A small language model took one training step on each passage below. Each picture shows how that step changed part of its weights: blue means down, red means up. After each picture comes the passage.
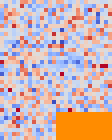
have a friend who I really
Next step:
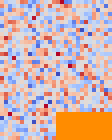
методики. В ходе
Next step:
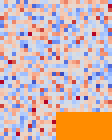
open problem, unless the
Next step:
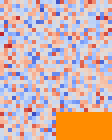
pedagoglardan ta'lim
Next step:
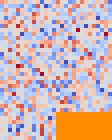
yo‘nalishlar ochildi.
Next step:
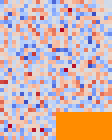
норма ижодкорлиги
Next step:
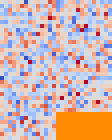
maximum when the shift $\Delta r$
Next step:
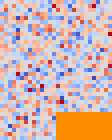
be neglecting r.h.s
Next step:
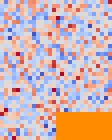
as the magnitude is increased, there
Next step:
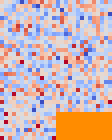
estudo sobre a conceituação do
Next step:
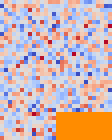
relato y como objeto de
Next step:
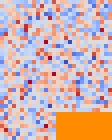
apparent mis-classifications
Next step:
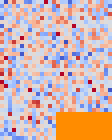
its average, but it has a limited
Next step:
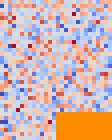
Since two algorithms have the
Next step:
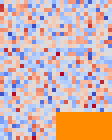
in the absence of interaction by
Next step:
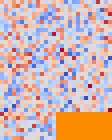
empleados. Proyecto de
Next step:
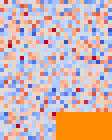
the potential harms for Black
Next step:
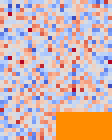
numerically that the sharp peaks
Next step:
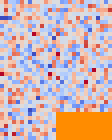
signals correlated in time and space.
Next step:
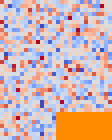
type. Currently CVN is
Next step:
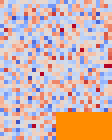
razvoj in izvajanje
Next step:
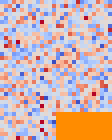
По данным разных
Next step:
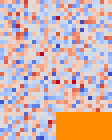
it to respond to rapidly
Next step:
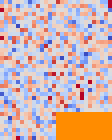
and that, anyway, it is not
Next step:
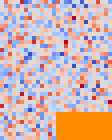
ўрганиш бўйича
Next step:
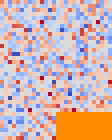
las provincias de Chaco,
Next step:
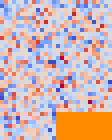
*O ambiente e os processos de
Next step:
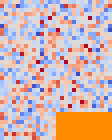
significado originario: el
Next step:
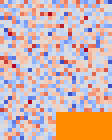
эффективный метод
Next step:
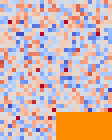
work quite well. \newpage
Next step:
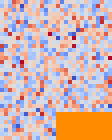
poterpiloho na zbir
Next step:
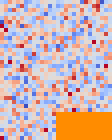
of power in such a way that local
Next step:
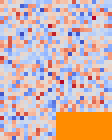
do material osteológico foi
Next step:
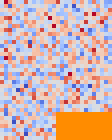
The notation $[m]_k$
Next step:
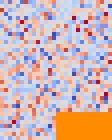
stronger laser fields. % As the
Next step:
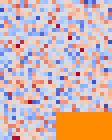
for $\alpha$ scattering on various
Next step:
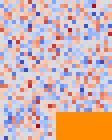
a vida pública. En los
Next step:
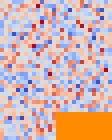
mij er o.a. toe
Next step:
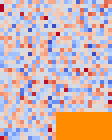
tarz çerçeveler,
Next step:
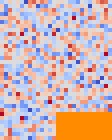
marginal totals $p_i$
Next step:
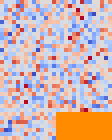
0,00% Apocynaceae
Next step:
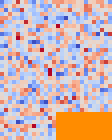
qahramonlarning psixologik
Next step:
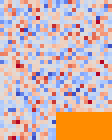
та проведення музейних
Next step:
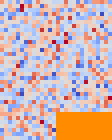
legisla con pretensiones
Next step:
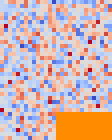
gauge fields preclude exact
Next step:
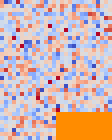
some bacteria living deep below
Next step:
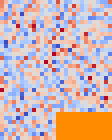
batallas, que no cree en la
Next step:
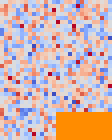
conjunção carnal, ela pode
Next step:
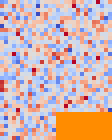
économiques de ces
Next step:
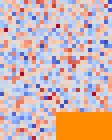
Identificar la sustancia
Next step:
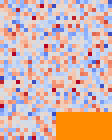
To understand this behavior, we
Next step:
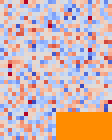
to fade to the luminosity of
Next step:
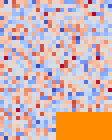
gives a value (e.g. a
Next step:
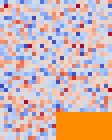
nutqi bu ajoyib va
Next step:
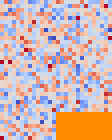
the introduction of structural
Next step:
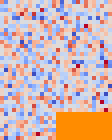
the shaded gray area represent the
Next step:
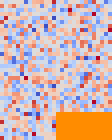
for $Z_s^{eff}$ when
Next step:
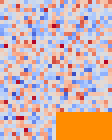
durıs munásibette
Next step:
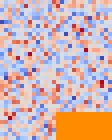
je test pokazao
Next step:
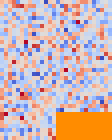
off-shell partial-wave
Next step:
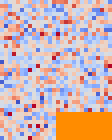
well described. It is obvious
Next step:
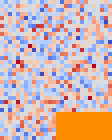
group ideas to the concept of
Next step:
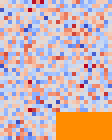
тескари боғланиш
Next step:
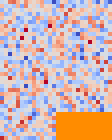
dispuestos a asumir ese
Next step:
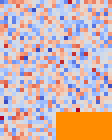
бўлсак, жаҳон
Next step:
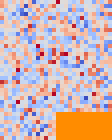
hyperfine interaction between electrons and
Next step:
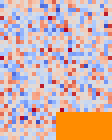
has $k_{i}$ links. As
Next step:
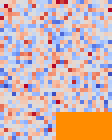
corresponds to the temperature shift ≈
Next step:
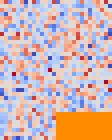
coexistence line one finds
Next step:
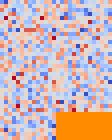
инвестор, которые
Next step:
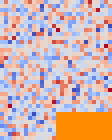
remain unchanged. We now
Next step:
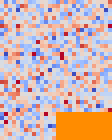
часто виконує роль
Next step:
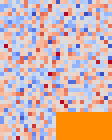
local disorder, the Einstein
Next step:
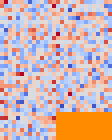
as the kinetic energy of energetic
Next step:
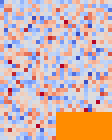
conjunto, las operaciones
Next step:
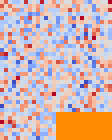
на преодоление этих
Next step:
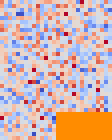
important features of the slice.
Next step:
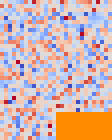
the superconducting (SC) state
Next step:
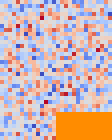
the hazard rate of the reaction
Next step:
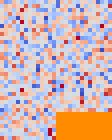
ut-tavoyif», goh
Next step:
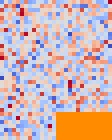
equation of state, $\omega(a)$, is
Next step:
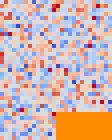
statistical complexity in several
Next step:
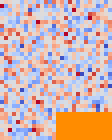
method in the MPV argument.
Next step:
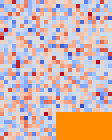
that defect formation occurs in
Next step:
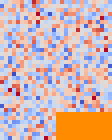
the phase slippage. Next, it
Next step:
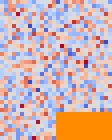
M. Eckhardt, T.
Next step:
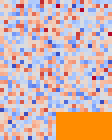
axes of the inner and outer
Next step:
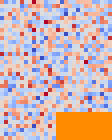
olinadigan moddalarga
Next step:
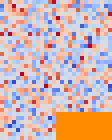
behave as independent solitons.
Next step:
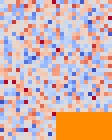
The $QCD_4$ model proposed
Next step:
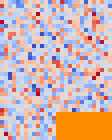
random forest. Under
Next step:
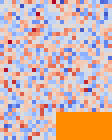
piggybacked apps
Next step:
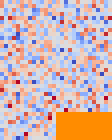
der Kommunikation auf
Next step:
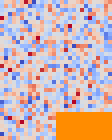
taallukli chigal masalalarning
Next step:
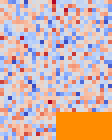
(ver Cuadro 1). Las
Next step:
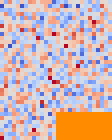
larger than that without external
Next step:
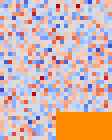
o poder público tome
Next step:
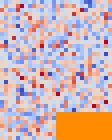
is negative, the second term
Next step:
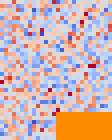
be described by an equivalent
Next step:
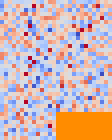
riskdagi faoliyatni
